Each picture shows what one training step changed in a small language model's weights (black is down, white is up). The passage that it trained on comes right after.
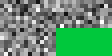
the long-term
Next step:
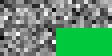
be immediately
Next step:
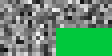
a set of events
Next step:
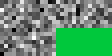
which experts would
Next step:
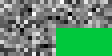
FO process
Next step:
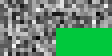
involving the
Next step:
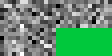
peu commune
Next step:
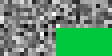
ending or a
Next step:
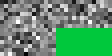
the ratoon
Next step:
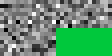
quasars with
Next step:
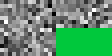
cuando existan
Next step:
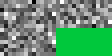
interesting to discuss here
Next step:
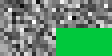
of the whole day
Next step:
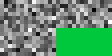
to nonlinear numerical
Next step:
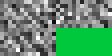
from 0 to
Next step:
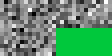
vaqt va
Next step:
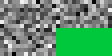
nail as an
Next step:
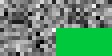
das organizações
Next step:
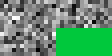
patterns (both
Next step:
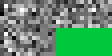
ten years without the
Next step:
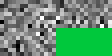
por tratar e
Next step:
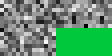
and lots of
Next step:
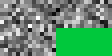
Federal da
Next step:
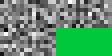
paper. The authors
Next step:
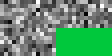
a range of density
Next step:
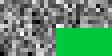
economic growth and
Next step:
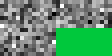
two classes is the
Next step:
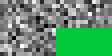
task, that we
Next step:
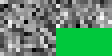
Rui and
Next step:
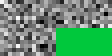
and reverse
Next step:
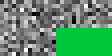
denn das
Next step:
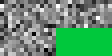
Figure 6. For
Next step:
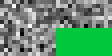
и Е в
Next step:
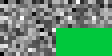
authors declare
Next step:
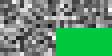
study highlights
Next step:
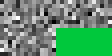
evolve over time
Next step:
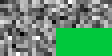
It indicated that the
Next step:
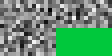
as five universal
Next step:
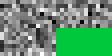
permitiram a
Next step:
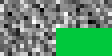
consultancy and
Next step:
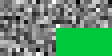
ability to place sources
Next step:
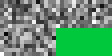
in the Lower
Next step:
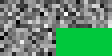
rajut di
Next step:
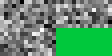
were infected with
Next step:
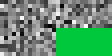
last 30 years.
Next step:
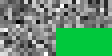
standards increased in the
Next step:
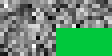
HFS consists of
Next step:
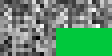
into the the
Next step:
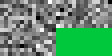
thermodynamic information.
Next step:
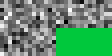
differs from the
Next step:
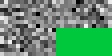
broadening parameter
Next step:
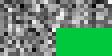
define the essence
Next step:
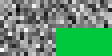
to be essential to
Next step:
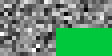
in Iraq
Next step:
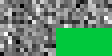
from being constant within
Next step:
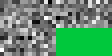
molecules and oil
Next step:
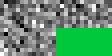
both for its fundamental
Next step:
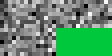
In reality,
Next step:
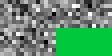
the length of
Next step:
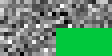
cabo sobre
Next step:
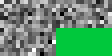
me it was out
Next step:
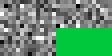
is $S =
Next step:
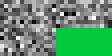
model is not an
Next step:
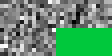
environment. On its
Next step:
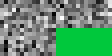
is taken, or
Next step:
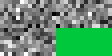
+ Numerical
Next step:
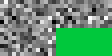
magnetic monopole with
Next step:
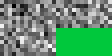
the question of whether
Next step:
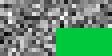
Surabaya :
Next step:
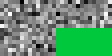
appelle la
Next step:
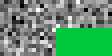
responsibility of the
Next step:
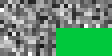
мир с
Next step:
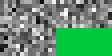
attack, the source
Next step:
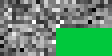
in the 2D
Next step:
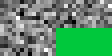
забота о
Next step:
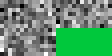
polarization properties of the
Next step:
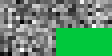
at different values state
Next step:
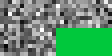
strongly H and He
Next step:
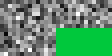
the exposition
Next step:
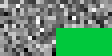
solving the equation
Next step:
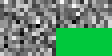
lead to children
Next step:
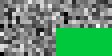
handling: more
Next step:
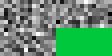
conjunto de
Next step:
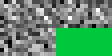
as well as for
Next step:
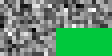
show that the measurements
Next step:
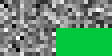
is communicated to
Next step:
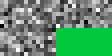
locally available information
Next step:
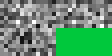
J K,
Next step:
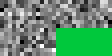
Higher Education
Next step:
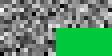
in presence of equivalent
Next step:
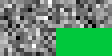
La estación AP
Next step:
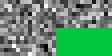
a sign of
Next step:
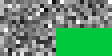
interacting with social
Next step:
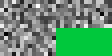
in previous studies.
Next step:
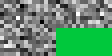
and $L$
